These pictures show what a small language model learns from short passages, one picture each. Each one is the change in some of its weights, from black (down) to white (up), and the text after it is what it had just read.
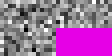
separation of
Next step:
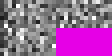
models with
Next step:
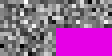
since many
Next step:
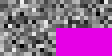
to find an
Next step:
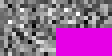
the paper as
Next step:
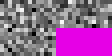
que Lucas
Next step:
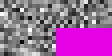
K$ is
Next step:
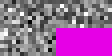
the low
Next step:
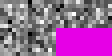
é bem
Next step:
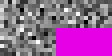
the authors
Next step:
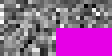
- Aumentar
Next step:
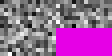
dar care
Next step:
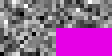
such that $\Delta
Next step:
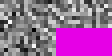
eprint =
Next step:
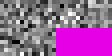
a second solution of
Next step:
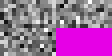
transistor is
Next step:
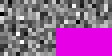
within a small
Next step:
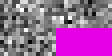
class and methods
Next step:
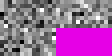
If the dense
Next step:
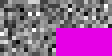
is smooth and
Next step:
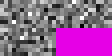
strong bound and
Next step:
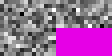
us fix the
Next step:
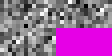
"The use of
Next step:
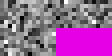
à pena
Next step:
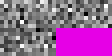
is also a
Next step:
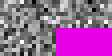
the artistic
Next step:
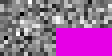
2$ and
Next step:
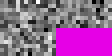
no se han
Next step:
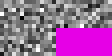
used here,
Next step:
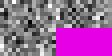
transition takes
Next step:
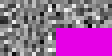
and $\p
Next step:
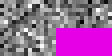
This shows that
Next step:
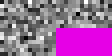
where $\alpha$
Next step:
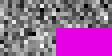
master equation
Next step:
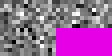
proof that the function
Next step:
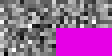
used wings
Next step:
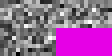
imposed on
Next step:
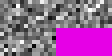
into the second one
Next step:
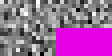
park of
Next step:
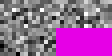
and b. The
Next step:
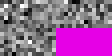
mit allen
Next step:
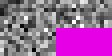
border of
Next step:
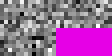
$% \lambda
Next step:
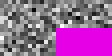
to test on
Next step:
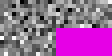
et al,
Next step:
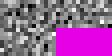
not require any
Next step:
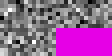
For the simple
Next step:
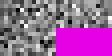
graph contains
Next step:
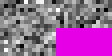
por fim,
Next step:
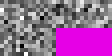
data for lasing
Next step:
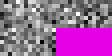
the vertex not
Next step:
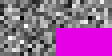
the measurement error
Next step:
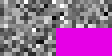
and several
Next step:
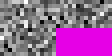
try to
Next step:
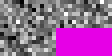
all $\lambda
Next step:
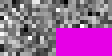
compute solution for
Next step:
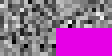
et Produits
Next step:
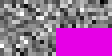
that there is an
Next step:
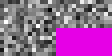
population of
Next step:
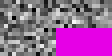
red curve
